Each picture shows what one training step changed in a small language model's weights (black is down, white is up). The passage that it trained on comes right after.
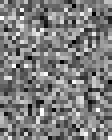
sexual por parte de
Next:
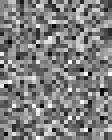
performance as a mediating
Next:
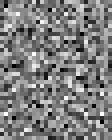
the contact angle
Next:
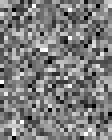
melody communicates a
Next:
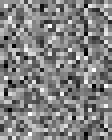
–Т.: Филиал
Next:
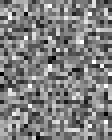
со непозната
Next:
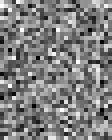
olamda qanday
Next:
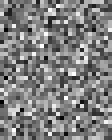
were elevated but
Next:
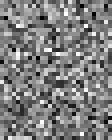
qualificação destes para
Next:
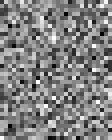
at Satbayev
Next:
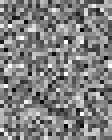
the Court for
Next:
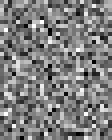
conflict. The
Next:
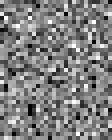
in revised form
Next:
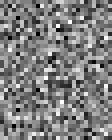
comunitária, bem
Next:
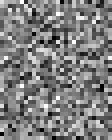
luasan pada
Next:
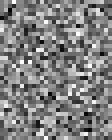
rivojlanishi uchun davlat
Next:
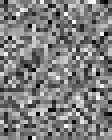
target image to
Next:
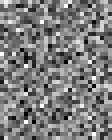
și „a chema
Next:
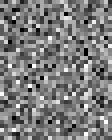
outputs to this
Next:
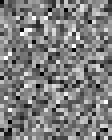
the only records of the
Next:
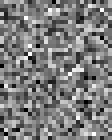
таким образом,
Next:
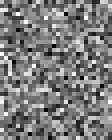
is the number 19, which
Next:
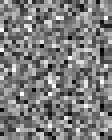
un counseling
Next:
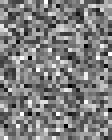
of the overall model and
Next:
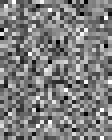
que aconteceu
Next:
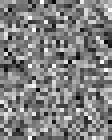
= CO₂H
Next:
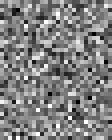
de género en la
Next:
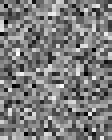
funding through UK Research
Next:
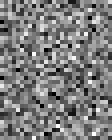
of Asceticism
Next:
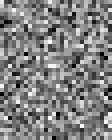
виступів Б.
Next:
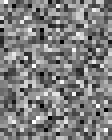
the solutions and being
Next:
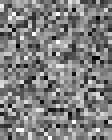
a Arquitetura
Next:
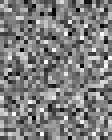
analizan a la vez
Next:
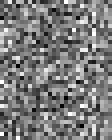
cuando refiere que
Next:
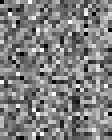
en D.P.
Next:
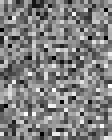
water reserves and
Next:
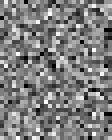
Равно как и
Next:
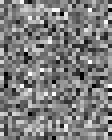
з урахуванням
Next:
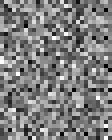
into account, Sam does
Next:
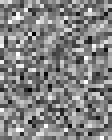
mana pengembangan
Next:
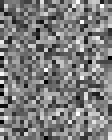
findings are consistent with
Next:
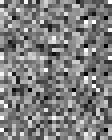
and the AR for
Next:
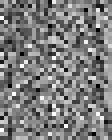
with the public investment
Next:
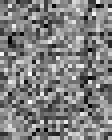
from each objective function are
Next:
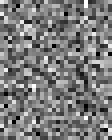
offered which they will
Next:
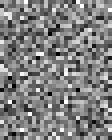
relação diferenciada de
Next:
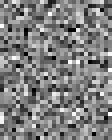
para sua elaboração e
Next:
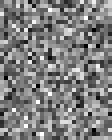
biological applications, were
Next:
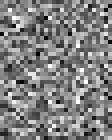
into mineral classes.
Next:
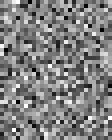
classification faisant
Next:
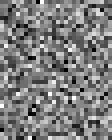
bilan bir qatorda
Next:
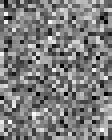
effectively blocks the
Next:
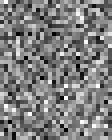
the 12 items
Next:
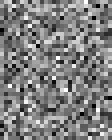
conditions, and a healthy
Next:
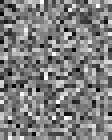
The internal lift
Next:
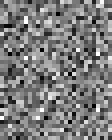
fuels and other
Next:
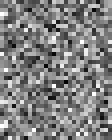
and structures for an
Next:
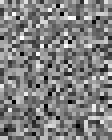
Katta gullar
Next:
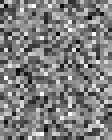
Task Force.
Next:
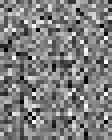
bo'lib, ularning
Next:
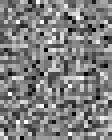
S. Koganning
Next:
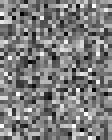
de análise,
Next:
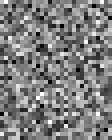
the research questions and
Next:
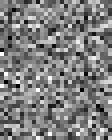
directly tested in a
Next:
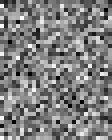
methods for Textile
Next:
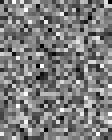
a variety of factors such
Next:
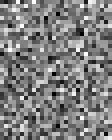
defensa de la
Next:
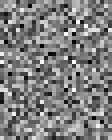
ko‘paytirish deb
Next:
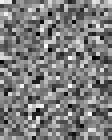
Oral Health.*
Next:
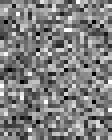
with the European Blind
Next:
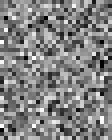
analyses demonstrated that
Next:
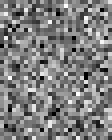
7º da Lei
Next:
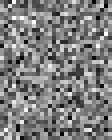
یک نهاد
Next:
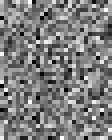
methods are pedagogical
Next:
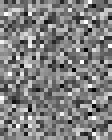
davlat nazorat
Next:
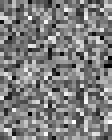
highest concentrations were found
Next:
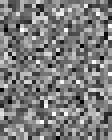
The working fluid
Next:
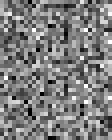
(UAI) por
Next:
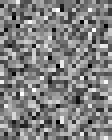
in 3 minutes?
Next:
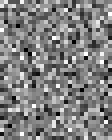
gas oil, production
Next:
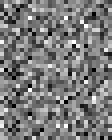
que 80% dos
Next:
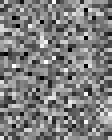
Barru Regency has
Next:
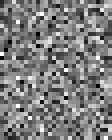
policy design by integrating
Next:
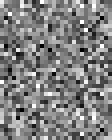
needs. Both
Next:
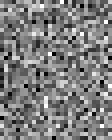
Bu algoritm
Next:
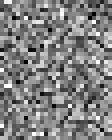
Lin, T.
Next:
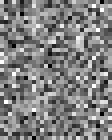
in our case based on a
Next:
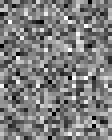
Pretoria. 120
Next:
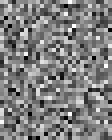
por el platero y
